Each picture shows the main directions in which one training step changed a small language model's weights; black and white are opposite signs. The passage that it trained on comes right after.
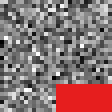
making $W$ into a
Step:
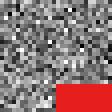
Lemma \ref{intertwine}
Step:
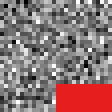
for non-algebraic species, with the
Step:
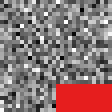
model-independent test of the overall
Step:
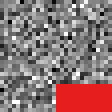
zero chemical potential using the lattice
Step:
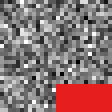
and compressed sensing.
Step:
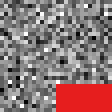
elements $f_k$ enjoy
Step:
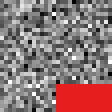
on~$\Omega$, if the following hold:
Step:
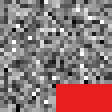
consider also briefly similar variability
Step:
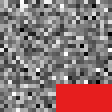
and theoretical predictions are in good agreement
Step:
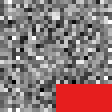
its founding in 1976.
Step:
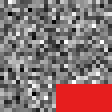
exclusive collection of photons with
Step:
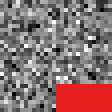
general, a good agreement is found,
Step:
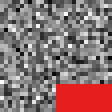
The longitudinal phase-space
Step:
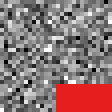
provide empirical insights
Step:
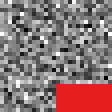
$. \end{thm} If
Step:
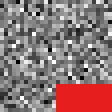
strict set of design parameters and
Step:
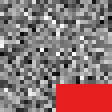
addition, we have investigated how the
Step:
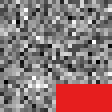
For example, geometry optimization was performed using the
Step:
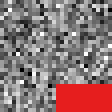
image filtering. It is best described as
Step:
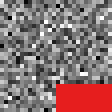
0, \end{align*} nous
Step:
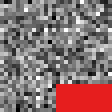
for refining the creativity support
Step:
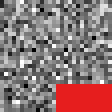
manifold, and let $K$ be a
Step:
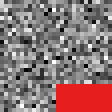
the parton fragmentation functions and the
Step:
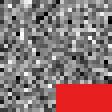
$E = E_m$, and thus
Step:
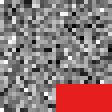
$L_y(M) \times
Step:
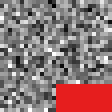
power spectrum. \section{Inspecting
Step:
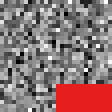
different scales. Structural
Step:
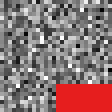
the Lagrange points are known.
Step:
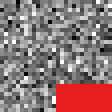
map is a motivic flasque
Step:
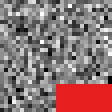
our conclusions. Our main
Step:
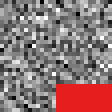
Sangman Moh, Chansu
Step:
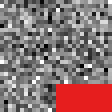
16 & relu\\ Fully connected
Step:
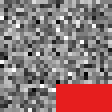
direct hit or a glancing
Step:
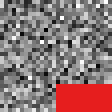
in red. In (a) and
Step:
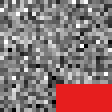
at stake is whether the MW
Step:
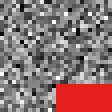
and Systems I: Regular
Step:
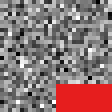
atoms and the resulting excitation
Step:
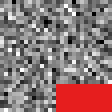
eventually, we have a
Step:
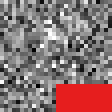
is substantially different from the
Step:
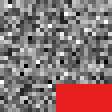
semidefiniteness, is called
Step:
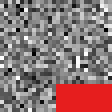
evolution models, and observational inputs.
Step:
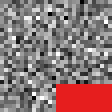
tests of HBEFT.
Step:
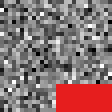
critical point, the solution verifies a
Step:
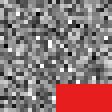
phase retrieval. Our key
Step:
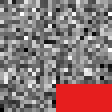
prior constructed based on some rational
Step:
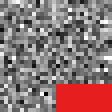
cuspidal representation of
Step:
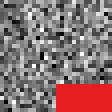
self play and fictitious
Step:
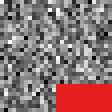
thing, the method is limited by
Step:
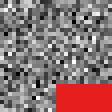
For the Dirac matrices, we take
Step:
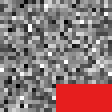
exactly matched, beam transport
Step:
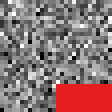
Lonsdale's work nearly
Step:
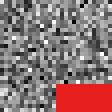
$\ \varepsilon ^{\left(
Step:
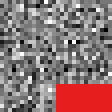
prediction. If the model is
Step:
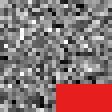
\mathbb{N}}$ and a
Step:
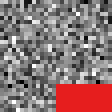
of $\mathcal{F}$. Thus
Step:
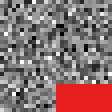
to the cover $\{U_j\}$. Let
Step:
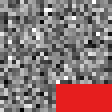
depend on the branching ratio of the
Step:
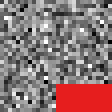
\infty$. \subsection{Relation between
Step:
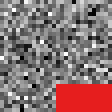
at room temperature and then filtered using
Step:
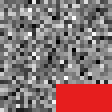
the reduction in computational work, we
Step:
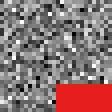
law (for fiting beyond the
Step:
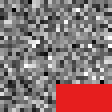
first measurements of CP-violation
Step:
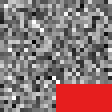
At a maximum of $11.5
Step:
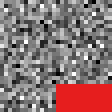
baryon states to the correlation functions
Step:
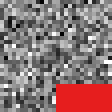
the Laplacian is determined by
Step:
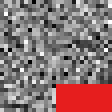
by allowing the agent's dynamics to
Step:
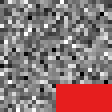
$\B \cong \B \otimes
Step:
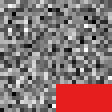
need to be taken into account. In
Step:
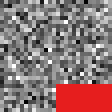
application of a pump tone to mode
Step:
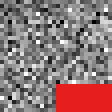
were subsequently classified in
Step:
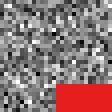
a mild positivity assumption
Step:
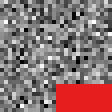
dominant factors that determine receptivity
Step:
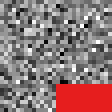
strain mappings are used to
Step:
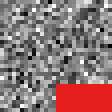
< C$, where $C$ is a
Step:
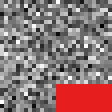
straightforward to check $ \int
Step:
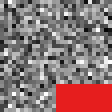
the insulating regime, where there
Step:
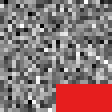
acoustic oscillations, there is
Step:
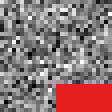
mapping from $\theta$ to
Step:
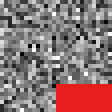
\in \mathscr{P}_n$
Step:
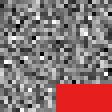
guarantees fulfilment of
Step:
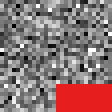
in PRECISE observations.
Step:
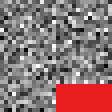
A}_p \backslash
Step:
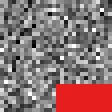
variables in the phase space but also of the
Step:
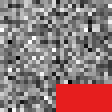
the $\sym$-pairs (Theorem
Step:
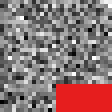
for the mixed in--out
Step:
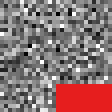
straightforward to see that
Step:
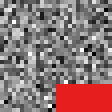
not difficult to prove directly. We do
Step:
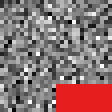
decomposition. The detailed generation of
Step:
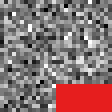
the ``yes, of course"
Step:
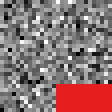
$n\geq 2$. For ${\mathcal
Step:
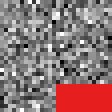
the diffraction of a normally
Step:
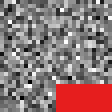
difficult Morrey case. This
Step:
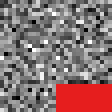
\mathbb{R}\right) $. Let
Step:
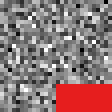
Again, whenever clear from the
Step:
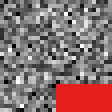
\forall t\geq T_1.
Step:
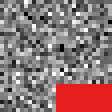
to apply the critical filer equations to
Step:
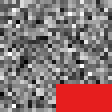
they agree and thus may be
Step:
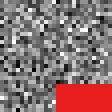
are complex in the sense that they approximately
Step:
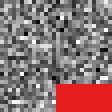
of the Theorem} We shall start with
